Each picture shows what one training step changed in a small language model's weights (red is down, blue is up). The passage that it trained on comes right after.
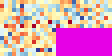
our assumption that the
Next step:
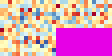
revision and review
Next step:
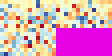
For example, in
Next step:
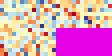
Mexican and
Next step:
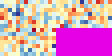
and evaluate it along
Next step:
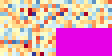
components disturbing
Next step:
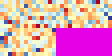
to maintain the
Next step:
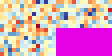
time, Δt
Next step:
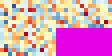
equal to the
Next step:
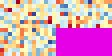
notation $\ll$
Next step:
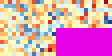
world surrounding
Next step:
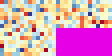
a characteristic element of
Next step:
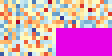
of the actual target
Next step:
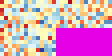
the family of almost
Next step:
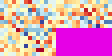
where $h$
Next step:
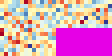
will develop and demonstrate
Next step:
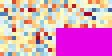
equal area rule explicitly
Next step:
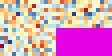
is trivially invertible
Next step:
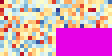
the surface of the
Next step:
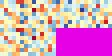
equations $$B
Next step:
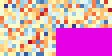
relatively, stable.
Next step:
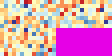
that can facilitate the
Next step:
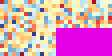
a big threat
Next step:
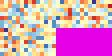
such a rate
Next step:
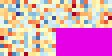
is measured by the
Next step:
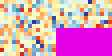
performing better in
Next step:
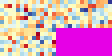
\vskip 6mm
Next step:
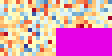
word as it may
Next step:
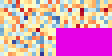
curriculum and
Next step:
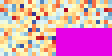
analytically expected formulas
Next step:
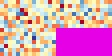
on the under side
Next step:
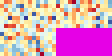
individualized intervention.
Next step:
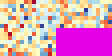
service promotes
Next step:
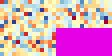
a dual space.
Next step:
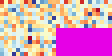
were conducted in
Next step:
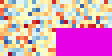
to the usual absolute
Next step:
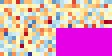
connection $\ns$:
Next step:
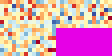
short-form content
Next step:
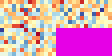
next 50 cycles of
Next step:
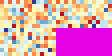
mainly at higher
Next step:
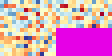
\Phi \cdot
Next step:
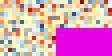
degrees, but it
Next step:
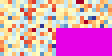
meters are particularly
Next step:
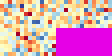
identically one on
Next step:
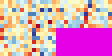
one in the same
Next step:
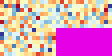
more prepared to develop
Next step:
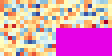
least one online phase
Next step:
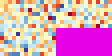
impaired and
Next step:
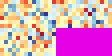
The Greenification
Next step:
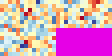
silicic acid,
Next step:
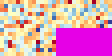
avoid potential delays
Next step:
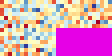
the number of singularities
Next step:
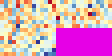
about user-driven
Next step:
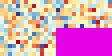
is essentially the same
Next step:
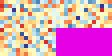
their study concluded that
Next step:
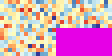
normalize to
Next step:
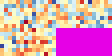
generating function (see
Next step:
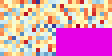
} Theorems
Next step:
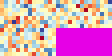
that each map
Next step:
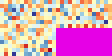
corresponding transformation of
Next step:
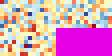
a model which
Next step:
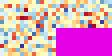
\big)$. Since
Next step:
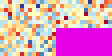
regeneration of
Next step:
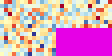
perspective arithmetic structures on
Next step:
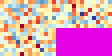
most efficient mix of
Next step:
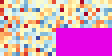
the degree of an
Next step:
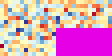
for Grade
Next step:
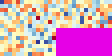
metric spaces and based
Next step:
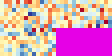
way that it can
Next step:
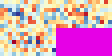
and methanol
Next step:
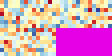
from the conducted evaluation
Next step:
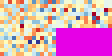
necessary to propose good
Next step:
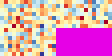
items are scored
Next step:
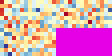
the same time,
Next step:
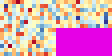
approximate relation which follows
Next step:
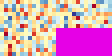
effective idea used by
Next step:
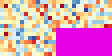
km). The
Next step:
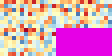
signs could be explain
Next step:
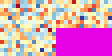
cope with various
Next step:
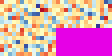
RBS level
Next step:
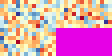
is the largest possible
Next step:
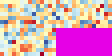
$P$ containing
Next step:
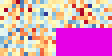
function on the
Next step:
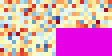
posterior distribution of
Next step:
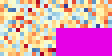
easily give informal
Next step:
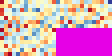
the most common
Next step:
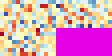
gradient index &
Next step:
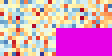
from \url
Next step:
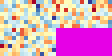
Blood agar
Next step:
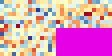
Let $A$
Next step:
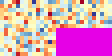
To estimate mean
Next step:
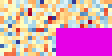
und ein
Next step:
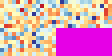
three eigenmodes
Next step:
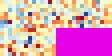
in which way the
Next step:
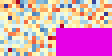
value, otherwise we
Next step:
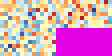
{Department of
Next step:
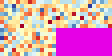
sufficiently small radius the
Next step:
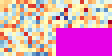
brand to reach
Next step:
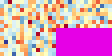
survive the
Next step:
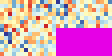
special cases of the
